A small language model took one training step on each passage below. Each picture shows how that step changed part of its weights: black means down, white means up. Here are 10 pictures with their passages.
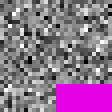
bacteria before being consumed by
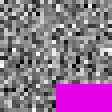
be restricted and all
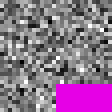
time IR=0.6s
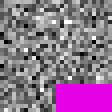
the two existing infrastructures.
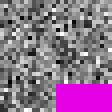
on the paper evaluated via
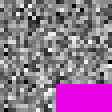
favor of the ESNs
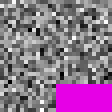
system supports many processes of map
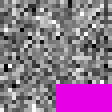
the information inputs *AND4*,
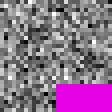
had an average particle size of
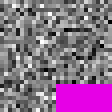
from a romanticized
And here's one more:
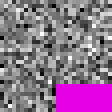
ever it is most needed.
